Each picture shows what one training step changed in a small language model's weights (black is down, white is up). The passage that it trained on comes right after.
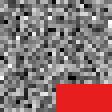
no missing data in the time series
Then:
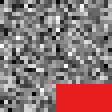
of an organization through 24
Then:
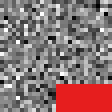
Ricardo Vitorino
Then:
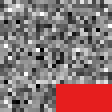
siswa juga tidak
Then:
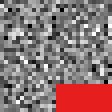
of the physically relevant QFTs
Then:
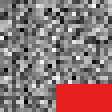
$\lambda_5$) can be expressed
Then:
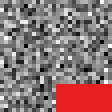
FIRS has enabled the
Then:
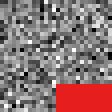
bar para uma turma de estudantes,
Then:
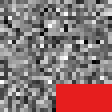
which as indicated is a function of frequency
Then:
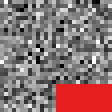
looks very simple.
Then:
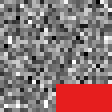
Experimental setup for
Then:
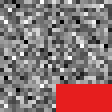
unit circle, then we can determine
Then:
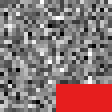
prevalezca en la
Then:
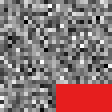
Da . Fig. 10 illustrates the
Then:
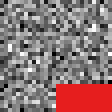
theory as well as the long-term
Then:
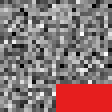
only one planning community-led
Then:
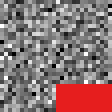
energy fluence of the radio signal
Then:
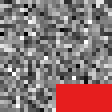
This prospective randomised study was
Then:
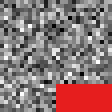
one possibility to ease the transition between
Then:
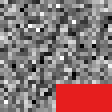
it was possible to administer the
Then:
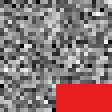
of our sample} (cont.)}
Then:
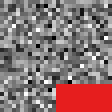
os custos da não qualidade para
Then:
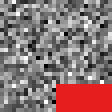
coupled with the detailed characterization of
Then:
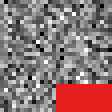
the kind of buckling effect
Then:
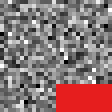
with the more complicated question of
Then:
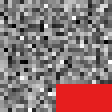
limiting wavelengths for the
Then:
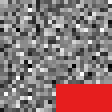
Illustration de la méthode
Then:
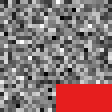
e os valores médios
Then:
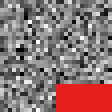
К. Стратегирование
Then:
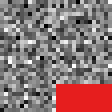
alginate systems were prepared by
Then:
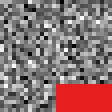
neural network, the synaptic
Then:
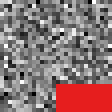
a dApp requests access
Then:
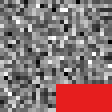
clouds. 2. Description
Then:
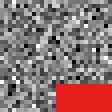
high balancing accuracy and meets
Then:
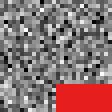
instrumental magnitudes of Eris
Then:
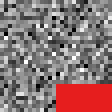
whereas composite fermions are more
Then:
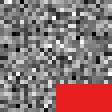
\epsilon_t^{sig} &
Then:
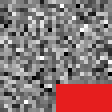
and Volansky T 2011
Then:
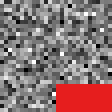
: Visualization Su :
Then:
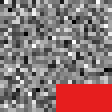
\lc \gmunu +
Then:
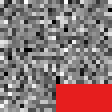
aceptar o rechazar
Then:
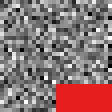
all IRAC bands (since
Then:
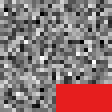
our work how the FAIRness
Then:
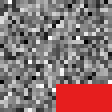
is what will determine this technology's
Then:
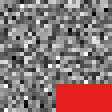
small, and only the contributions from their
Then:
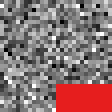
distribution of ones and zeros has
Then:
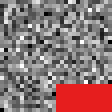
general, the book owes its
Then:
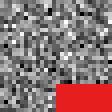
To'liqinova Dildora
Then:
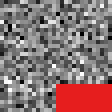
dominates the keplerian shear
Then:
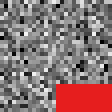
suas experiências e
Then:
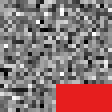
Y., Torres, J.
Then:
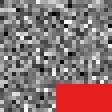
advanced features include harmonic
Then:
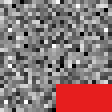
to the molding box and then
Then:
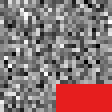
and contract law. 7.
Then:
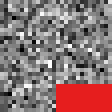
деструктивная личность
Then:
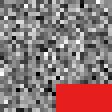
and political education courses
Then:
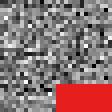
outro pátio para onde
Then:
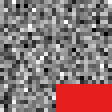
the addition of other transition metals, which
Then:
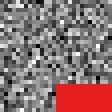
act as the “coordinating
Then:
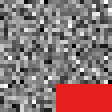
esaplanadı. Ol
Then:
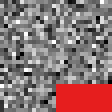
Mechanics derivation of the
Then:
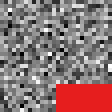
ang MP4 ay walang
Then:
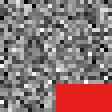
experiments quite well. One should note
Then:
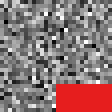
significa que as facetas da
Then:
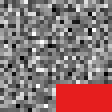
церкву Святого
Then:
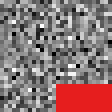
yaratib berdi.
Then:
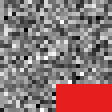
Contribution: **14 999
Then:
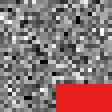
разработках. По
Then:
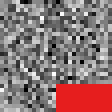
debate. Given recent developments related
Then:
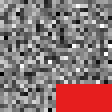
-\epsilon(\mathbf k)\cos
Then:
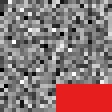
are not so easily trained.
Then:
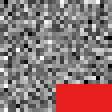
uning quyidagi asosiy
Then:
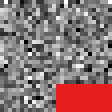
trends in publishing (see
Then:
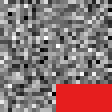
to create an inventive air
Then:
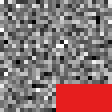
and current distortion to meet
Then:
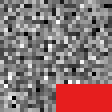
Exp. Agric.*
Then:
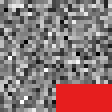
of the manuscript.
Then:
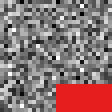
moves and a running time average of
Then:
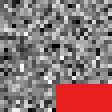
University, Islamabad,
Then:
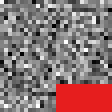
K_g x \Delta f$ as
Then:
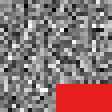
[14]. But, for complex
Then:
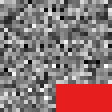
Keywords: Memory;
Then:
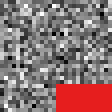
voiceless bilabial
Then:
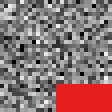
сучасних теоретичних
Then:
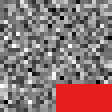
screening programs for CC
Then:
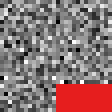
*Anal.* Calcd for
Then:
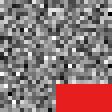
restablecer el equilibrio
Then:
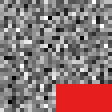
optimality criteria, reduced models,
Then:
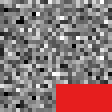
— Плетистые 3 3 —
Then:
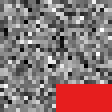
para compactação, estando a
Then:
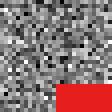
ACL group and Combined
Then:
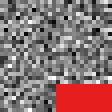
wie Value Sensitive
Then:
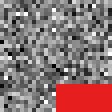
compatibility analysis of different
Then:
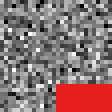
character T_FINAN Type of
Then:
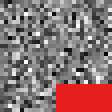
general $Z=\left\langle \exp
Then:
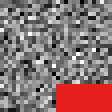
clique in $G$ then gives
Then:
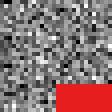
в R^2 по переменному
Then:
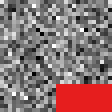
to reproduce the measured yields.
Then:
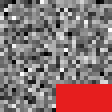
the BN/SiC coating
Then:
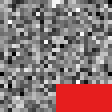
the greater percentage of patients that
